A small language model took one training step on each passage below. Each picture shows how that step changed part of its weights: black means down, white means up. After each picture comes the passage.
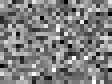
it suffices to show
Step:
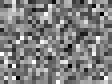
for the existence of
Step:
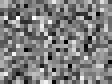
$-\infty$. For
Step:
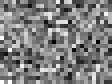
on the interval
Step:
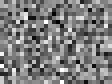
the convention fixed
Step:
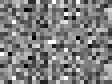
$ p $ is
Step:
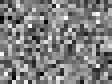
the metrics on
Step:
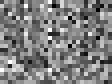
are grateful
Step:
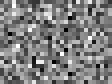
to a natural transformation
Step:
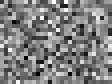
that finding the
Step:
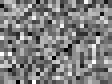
implies that the unit
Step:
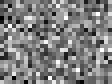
from the proofs
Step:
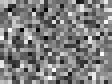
Then the extension of
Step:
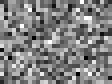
is covered
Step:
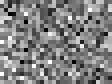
monoidal functor.
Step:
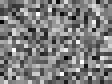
$X$ has
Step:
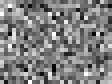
moduli are
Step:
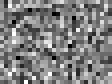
to quantum affine
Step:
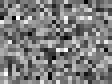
preconditioner on
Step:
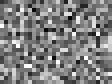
first the situation
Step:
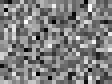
diagrams along
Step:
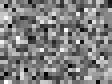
set of all
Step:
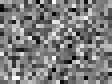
the solution follows directly
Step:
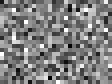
persistent diagram
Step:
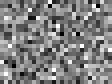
combination of at
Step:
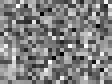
for random fields
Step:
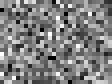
the following theorem.
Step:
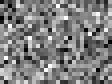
flows. The
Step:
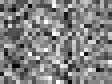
one can additionally
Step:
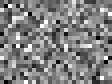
length greater
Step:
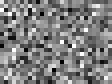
We note that $$
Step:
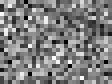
It can be
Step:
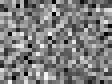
which can be considered
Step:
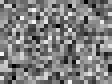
the generating function
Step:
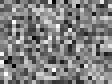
the context of
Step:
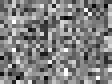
$s \in
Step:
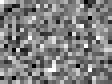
base is increased
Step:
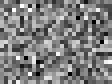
will find numerical
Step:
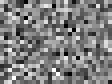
large integer and let
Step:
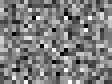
the iquantum
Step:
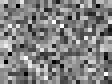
of notation, consider
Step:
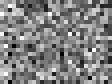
are of the form
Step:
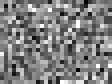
the columns
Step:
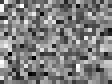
of any interesting
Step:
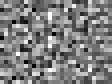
0}$ is irreducible
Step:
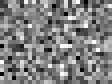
equals an integral
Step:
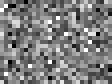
following category: An
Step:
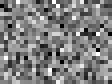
Moreover, we have
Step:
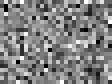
consider values $\zeta
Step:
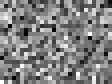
of the region
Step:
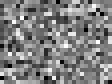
then sends
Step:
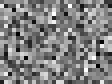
each of such
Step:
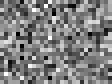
other words:
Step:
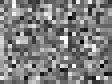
to set the parameter
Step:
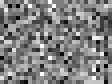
periodic orbit
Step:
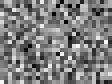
the loss function used
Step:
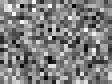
A$ only.
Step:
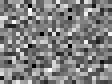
is converted into
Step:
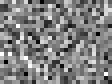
by hypothesis, the
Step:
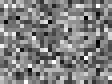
relating vertex operator
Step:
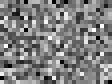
then most such groups
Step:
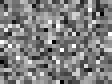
latter we will consider
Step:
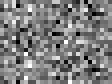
\leq i
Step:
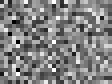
carrying the
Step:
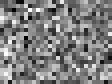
of bubble
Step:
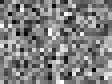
state the main theorem
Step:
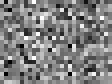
points where they do
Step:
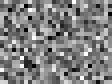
current research
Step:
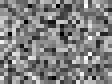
structure mapping on a
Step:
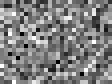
times, with independent
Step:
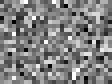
depending on whether
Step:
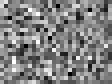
to use, most
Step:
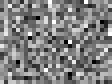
emphasize the
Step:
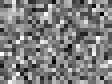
for the Proposition
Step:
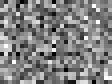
fundamental groupoid of
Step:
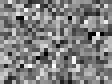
and they were
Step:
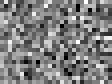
has relevant
